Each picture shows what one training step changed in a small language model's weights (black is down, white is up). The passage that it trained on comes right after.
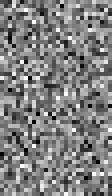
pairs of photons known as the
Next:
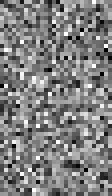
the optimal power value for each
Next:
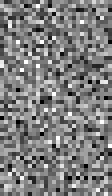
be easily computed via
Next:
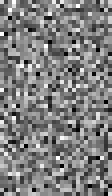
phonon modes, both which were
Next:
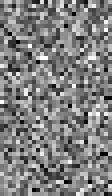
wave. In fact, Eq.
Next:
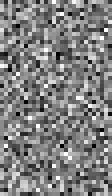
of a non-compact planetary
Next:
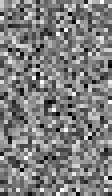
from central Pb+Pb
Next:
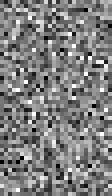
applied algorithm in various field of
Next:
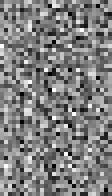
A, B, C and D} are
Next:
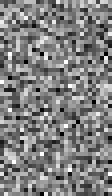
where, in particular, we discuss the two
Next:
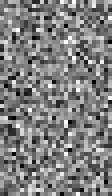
fairness also implies that
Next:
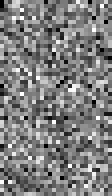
the emission and its propagation
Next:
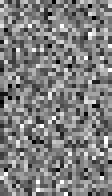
scalar spectral tilt not
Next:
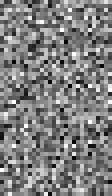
charges $\pm q$, at the
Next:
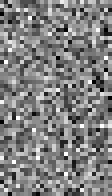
case for the opposite
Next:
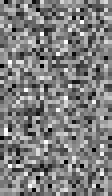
lattice calculations improve to
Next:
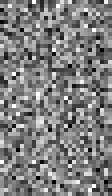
the host medium {\em
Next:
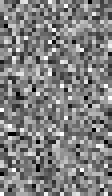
deprojected grid to
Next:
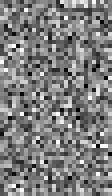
this hypothesis.
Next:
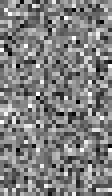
scores are based on the
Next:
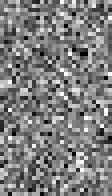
f}=3$, normal diffusion
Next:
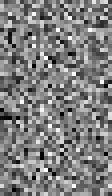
is well known that it is
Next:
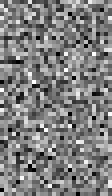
in-plane electric field.
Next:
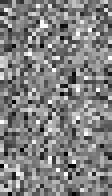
determination of those forces. It
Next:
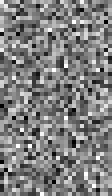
To argue concretely the
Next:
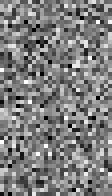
on wave attenuation from
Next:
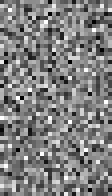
the precondition of the
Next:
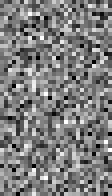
that the breaking of the
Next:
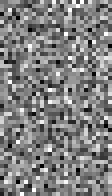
distance between the two interacting particles. For
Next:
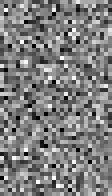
\begin{document} \draft
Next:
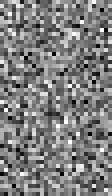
forth as the incredibly
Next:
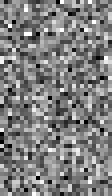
kinetic mixing. Open
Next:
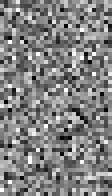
parameterizations for its formation are
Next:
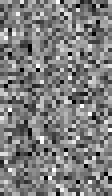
existing metadata and information
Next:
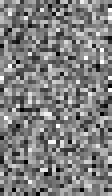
The evolution of spin splitting under
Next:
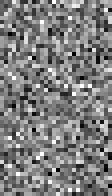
radiation pressure, the
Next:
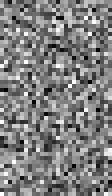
satisfy the CDF
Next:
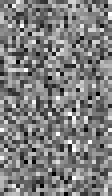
to the situation in
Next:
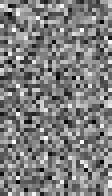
circuit wiring), and
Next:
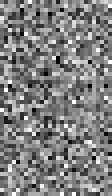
by most parton energy loss
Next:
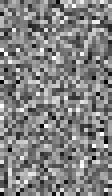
both of these cases, provided that
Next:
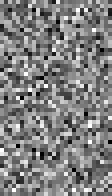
the packets sent. To
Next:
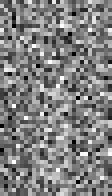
used to calculate the material
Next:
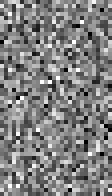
for LW photons. Thus,
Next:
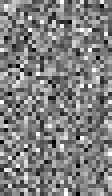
JWST instruments
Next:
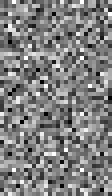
circular waveguide, but
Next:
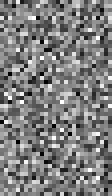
$K=K_c \approx
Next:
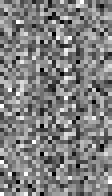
MATHUSLA can
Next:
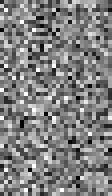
\hline \end{tabular}
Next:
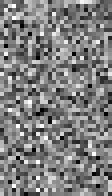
explosive ejections up to
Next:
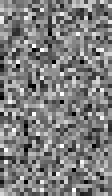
between dissimilar environments
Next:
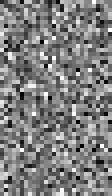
the information returned by
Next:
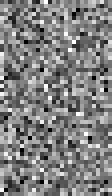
followed by Spearman's
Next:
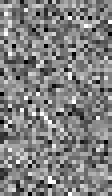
or more directed therapies
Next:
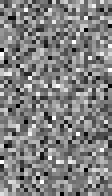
process. This water is then
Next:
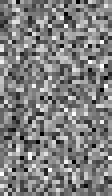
due to buckling induced by
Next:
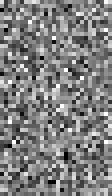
coupled to an external
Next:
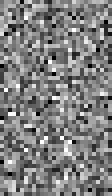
and analyze the gluon
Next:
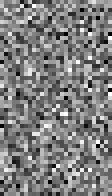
as coupling distance at. (d) The
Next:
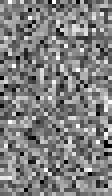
this possibility came quite
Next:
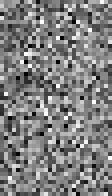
from the only other spin determination,
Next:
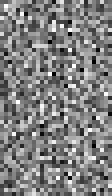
Jagiellonian University of
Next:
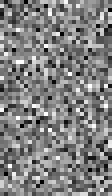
distribution, with peaks corresponding to
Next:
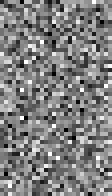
the Bethe Ansatz were
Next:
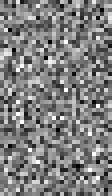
$K$ ones showing a
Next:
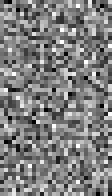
fair comparisons, all
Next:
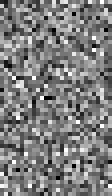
sets that differ in the energy
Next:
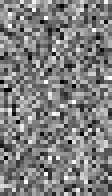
the decay of the width parameters of
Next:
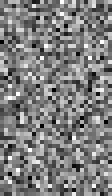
fixed $n$), assuming
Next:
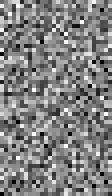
for Constant-Force
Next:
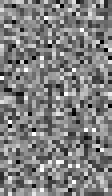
If the significant peak is close
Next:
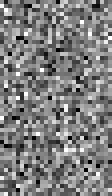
distributed along the LOS.
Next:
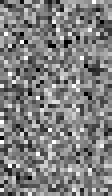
the Yukawa-like
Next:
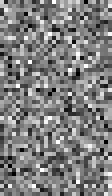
positive $L_{\nu_e}$
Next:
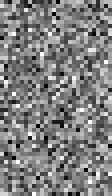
enantiomers. We are
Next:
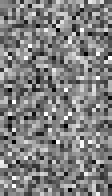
to all other comparison methods, where the
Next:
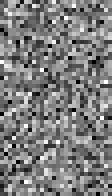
slight discrepancy at
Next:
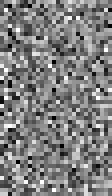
flowing direction. Once such
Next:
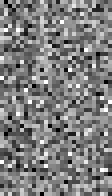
different simulation instances lasting
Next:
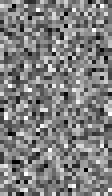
the narrow line region, while Fe
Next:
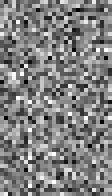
many investigations, it
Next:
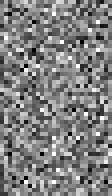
X, \forall i \in
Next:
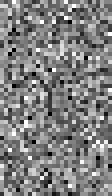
detect it. These include direct and
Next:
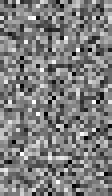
$ and $\beta $. In the
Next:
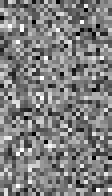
follow up existing ones that
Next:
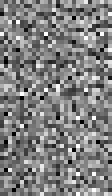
not change essentially its
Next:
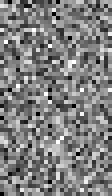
encoding gates to
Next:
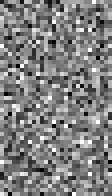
the instruments, including
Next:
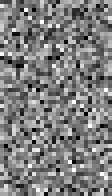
details. For the spatial
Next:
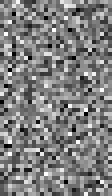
use. We propose a lightweight
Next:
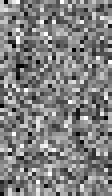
When considering together radio
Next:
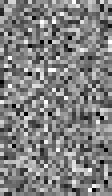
striking the illuminated
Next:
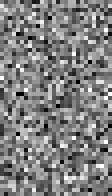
implementation of the LTE
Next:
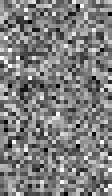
a few simulations are enough to
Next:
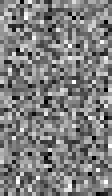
and start declining, while the
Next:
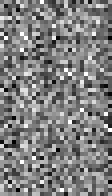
\end{equation} energy flux
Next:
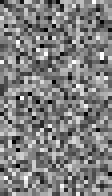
the eclipse of the
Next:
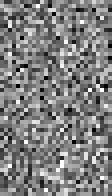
be used to initiate DWM
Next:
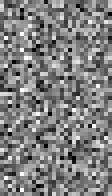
\phi \frac 1{\wsq}
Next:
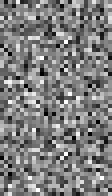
$M_A$ is the
